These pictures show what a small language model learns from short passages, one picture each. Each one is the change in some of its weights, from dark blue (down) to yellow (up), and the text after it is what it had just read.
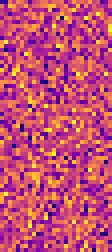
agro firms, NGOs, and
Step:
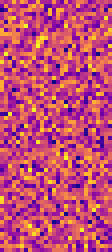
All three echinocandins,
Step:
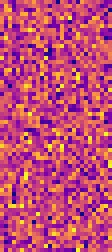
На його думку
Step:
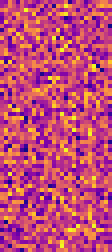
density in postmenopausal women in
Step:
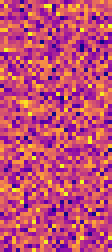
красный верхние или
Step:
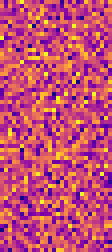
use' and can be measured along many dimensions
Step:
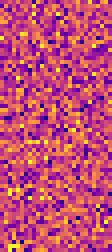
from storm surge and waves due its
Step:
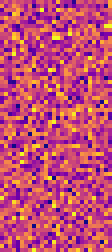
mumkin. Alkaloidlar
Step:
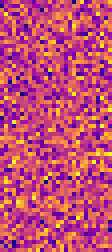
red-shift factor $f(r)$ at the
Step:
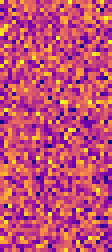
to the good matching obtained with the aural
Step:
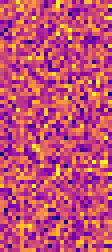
позитивний вплив на
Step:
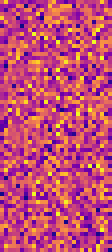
que se está planteando es la situación de
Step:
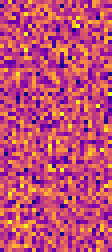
sectors of the BODW phases.
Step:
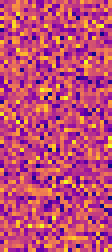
from acetylene gas and copper target.
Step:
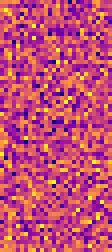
hijos, así como los servicios
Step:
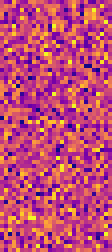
all consequences and side-effects. In
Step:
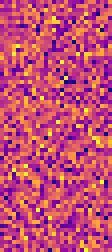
table* dan *problem posing*
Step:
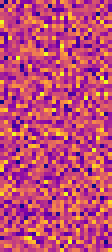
истощения. Выделенные
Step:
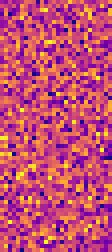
comparison with surface effects in the standard description will finally
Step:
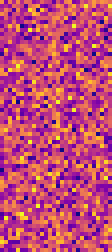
жорий этилди (7).
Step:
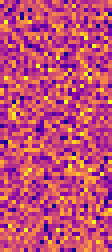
testing of a domestic ozone
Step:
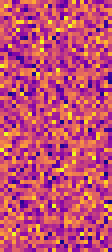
identification of its physical nature remains still
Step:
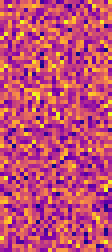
to the Assumption of the Virgin or
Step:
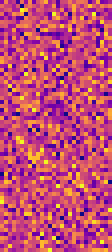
show that large scale boson-sampling
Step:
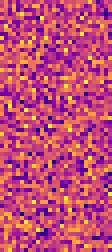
understood using the arguments developed after
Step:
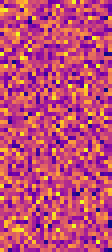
yang juga memiliki polarisasi
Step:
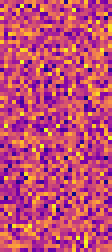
An efficient algorithm for the optimal polygonal approximation
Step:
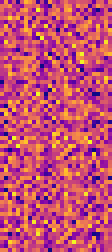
وأظهر براعه
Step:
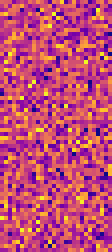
pre-formed gas target, further complicating an
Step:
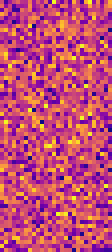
hyaluronic acid. These GAGs
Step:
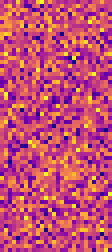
lower social status as she came to city from
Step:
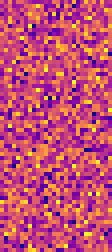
que vivifica a una música
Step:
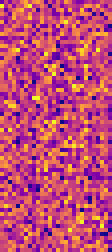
ustuvorlik qaratilib
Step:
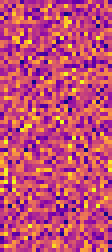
actual segmentation, indicating poorer model
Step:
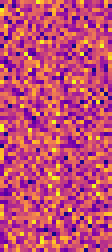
contrast CT. Results Table 1:
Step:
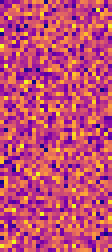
mass function $\Phi (M)$. For each
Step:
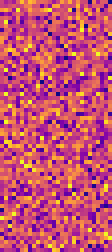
mass independently. Using artificial clusters with
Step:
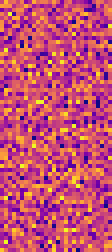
of a new channel in Scaledrone
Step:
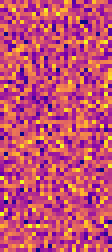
and leaves in Indian Ayurvedic
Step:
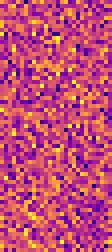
России В.В. Путина
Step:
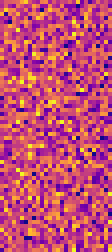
posts. A model using Random Forest and
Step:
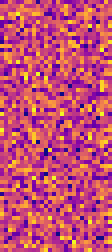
V. A. 2013. Las plantas
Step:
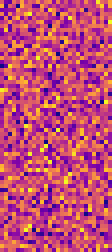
natural limitations of the blockchain and Smart
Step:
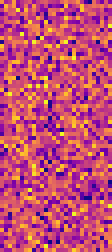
to strengthen interpersonal relationships and
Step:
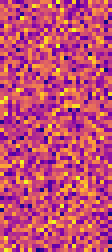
was launched in 2024; two community energy
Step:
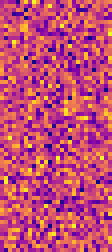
opportunities for satisfying many different personal
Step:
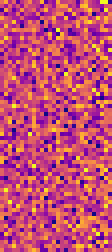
Dan Keguruan*, 4 (1),
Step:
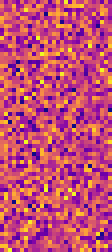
analytically soluble nor is it physical and so will
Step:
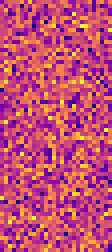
secondary emotions. The metrics used for
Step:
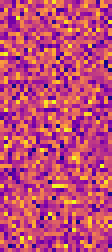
in patients more than 35 years of age without
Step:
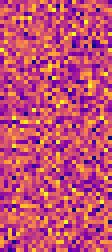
in Artemida (untreated area) 6
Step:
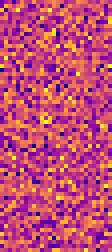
$N$ denotes the number of scattering events.
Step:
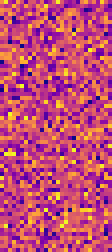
of $\delta(w_{N})$ for a
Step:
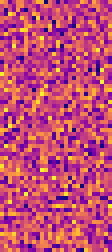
large (and {\em different}), be neglected in
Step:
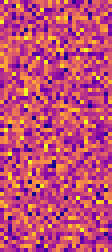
length scale over which quantum coherence is
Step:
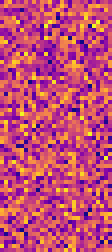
states between incarnations. However, these two
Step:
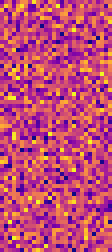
only display the $\tau$-dependent
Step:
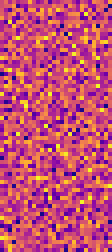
presídios e da criação de novas
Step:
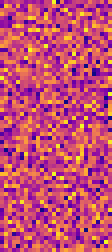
emotion label and the fabricated
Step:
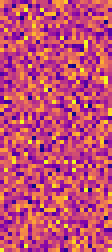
теорія, досвід,
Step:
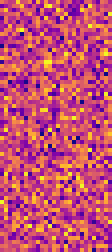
attack exploits information that inadvertently
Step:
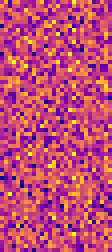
accepte fără prea mare
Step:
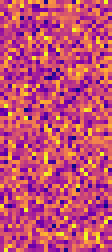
this position paper is related to a reverse engineering
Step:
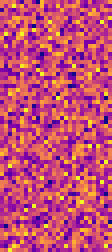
life of modern society; acquire the
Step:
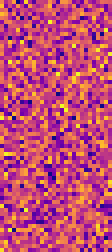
their concentration, only anthraquinone was
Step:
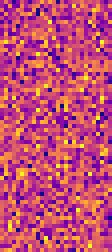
the color magnetic moment of a quark propagating through
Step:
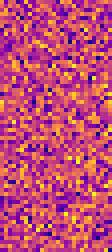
substituting the i -th element of the considered
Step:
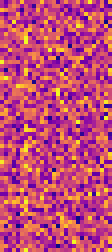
фенольних сполук було
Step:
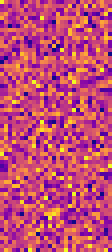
for bursts detected by the LAT compared to
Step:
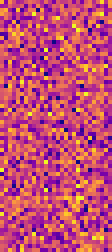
медикаментозное лечение
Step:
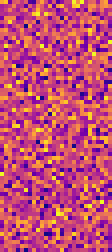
affecting the volatiles cues produced
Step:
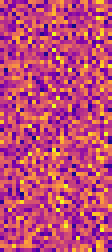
seulement sur la production, mais aussi sur
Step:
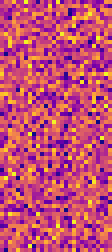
{\bibinfo {journal} {Phys. Rev. B}\
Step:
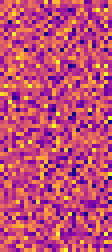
непрямого) окремими
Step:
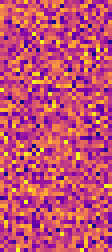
story of TOR is still far away.
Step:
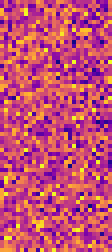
modeling, as demonstrated in this section, offers
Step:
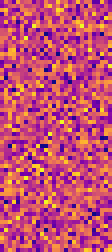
them as well [13]. Large amounts
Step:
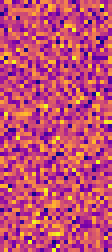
the Internet Today's computer networks
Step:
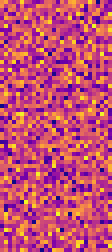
immortalize themselves (using
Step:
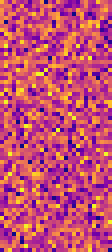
fresh), with a limited presence in the
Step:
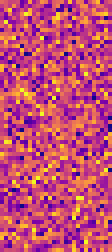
positive affect among 140 Filipino female
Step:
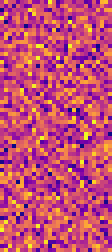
included in lectures and demonstrations to help
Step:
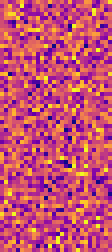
personal computer and digital graphical
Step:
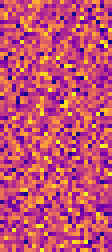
technique while latter were given sublay
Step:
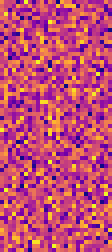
$i$-th row (this counting method
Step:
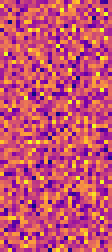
and elaboration of the research objective; literature search
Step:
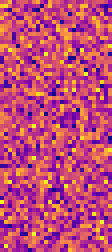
< \mathcal{E}$), electrons tend to
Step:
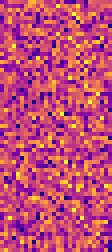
are still based on the mind-set of the previous
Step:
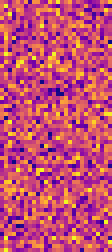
as well as on the basic approach and assumptions
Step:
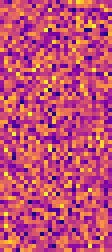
временем латинский
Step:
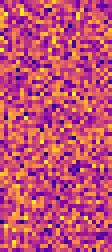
decay has been found. Here we describe a
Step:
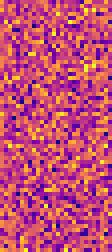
ko'ra, shahar uchun
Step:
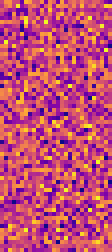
lack vascular distribution networks, show a
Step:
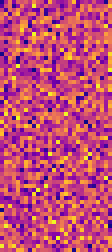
that Helmholtz free energy is dependent
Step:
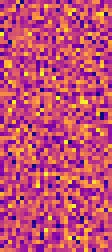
o altă influență-cheie
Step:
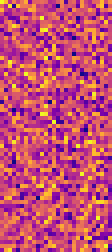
manajemen berpengaruh
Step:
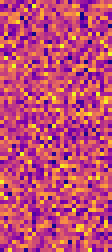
heat $C=T\frac{\partial
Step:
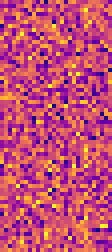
For the further analysis, we selected only galaxies
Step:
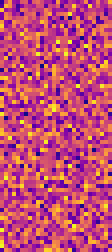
Plata. Doutorado pela Universidad
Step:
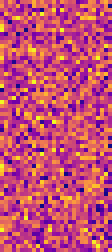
first, We need to discuss. For each
